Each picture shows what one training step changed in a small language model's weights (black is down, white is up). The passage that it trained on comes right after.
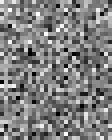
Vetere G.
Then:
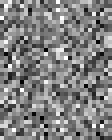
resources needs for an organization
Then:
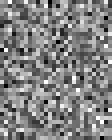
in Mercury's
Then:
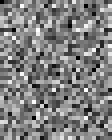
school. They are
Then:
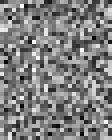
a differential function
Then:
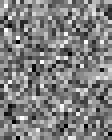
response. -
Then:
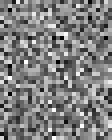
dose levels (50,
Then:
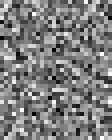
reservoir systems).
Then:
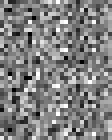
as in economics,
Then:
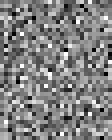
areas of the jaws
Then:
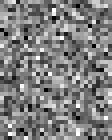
system called dual
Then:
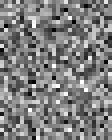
desperate and not being
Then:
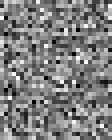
represents not only a
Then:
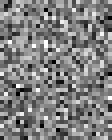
and buys a specific
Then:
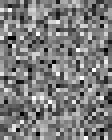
workbench is presented
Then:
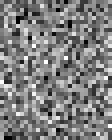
and successful SFSC
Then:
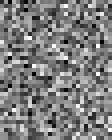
0 \right]$$ The
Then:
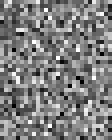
system may indicate a
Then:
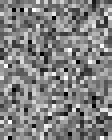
Relationship, and
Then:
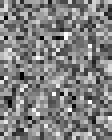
flood risk in the
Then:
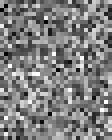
panels of human
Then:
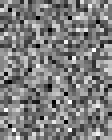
type. The annual
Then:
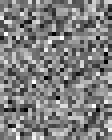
The impact of a citation
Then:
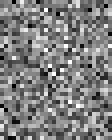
of bonded area
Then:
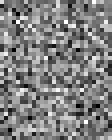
four items based on
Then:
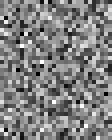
possible applications. In this
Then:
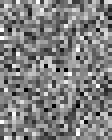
all the groups the calculated
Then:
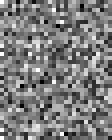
F2 and F3 not
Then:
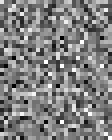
In a recent study conducted
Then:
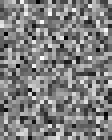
olive tree's
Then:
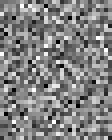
filed and verification
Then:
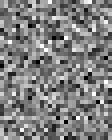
the unidirectional
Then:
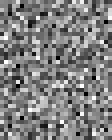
perspectives and different
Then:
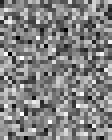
Children under the
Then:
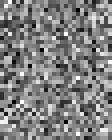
service for analysis, and
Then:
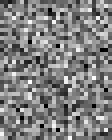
to bad behaviour such
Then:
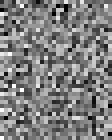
says that if the
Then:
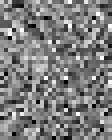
in the Galois
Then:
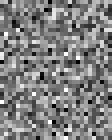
brings out the significance
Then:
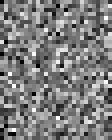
These three categories
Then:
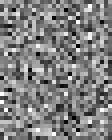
Denudation of the
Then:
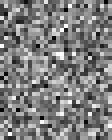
in literature ranges
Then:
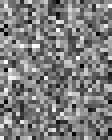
moist soil of the
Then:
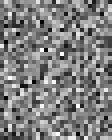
designer is responsible for
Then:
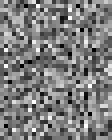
health issue such as
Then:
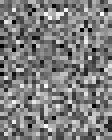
the health consequences of
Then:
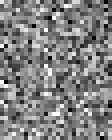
of material and emotional
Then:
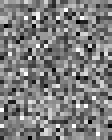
We trained and tested
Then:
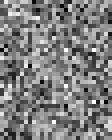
in organizational performance within
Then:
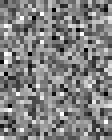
would like to note that
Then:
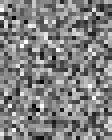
Table: General
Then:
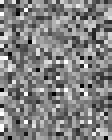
funding body.
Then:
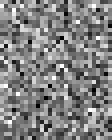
of irrigation
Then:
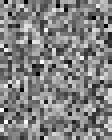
cities. These parameters
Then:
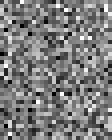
local latitude
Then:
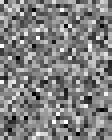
(as cited in
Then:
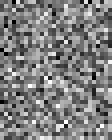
day concept of treatment
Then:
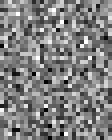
(a rationality and
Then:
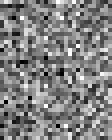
of Bremen,
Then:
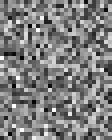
model for malicious
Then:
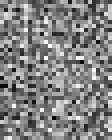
that members of the
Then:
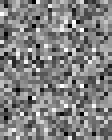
reassessment of
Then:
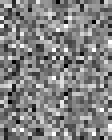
levels, impacting the values
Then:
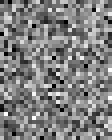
variables account for
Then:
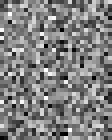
their relationship with eye
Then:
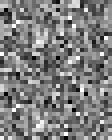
from the MDMA
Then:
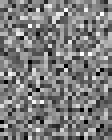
unique context and
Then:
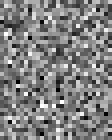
data collection, analysis and
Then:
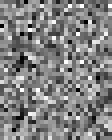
theme initially proposed,
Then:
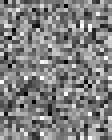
groups i.e. 18
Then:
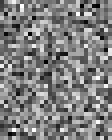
de Puerto
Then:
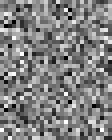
an objective need for
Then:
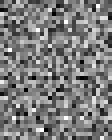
rays compared to UV
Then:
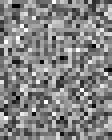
and Hospital,
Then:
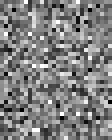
structure throughout photon
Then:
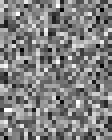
a one-way
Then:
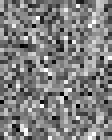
the last decade,
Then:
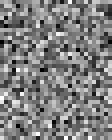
design to facilitate
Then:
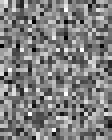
sustainability ambitions
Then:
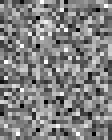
developing tolerance
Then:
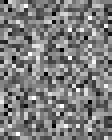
texture mean and
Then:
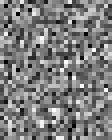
n}$. The n
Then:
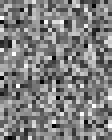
FAIR data use cases
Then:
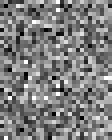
apply machine learning
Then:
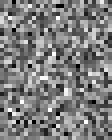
mines, and other large
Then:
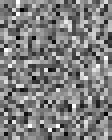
Among 200 patients
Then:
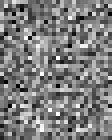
element is used to
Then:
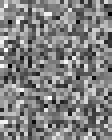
its generalization performance. The
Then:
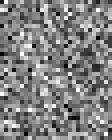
of Cartagena
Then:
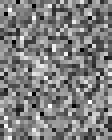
of the inguinal
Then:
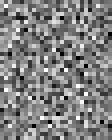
the cost-effective software
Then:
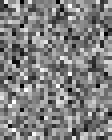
to another aspect
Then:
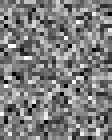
antenna dimensions
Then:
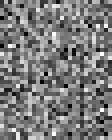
Reverb*, a
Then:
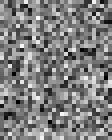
Sad, park of
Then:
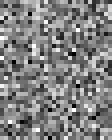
of biochemical
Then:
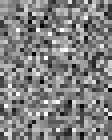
Assessment of
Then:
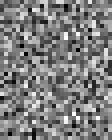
quantitative) that
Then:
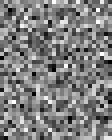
both Lakshmana
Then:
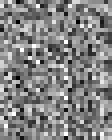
most of the solvent
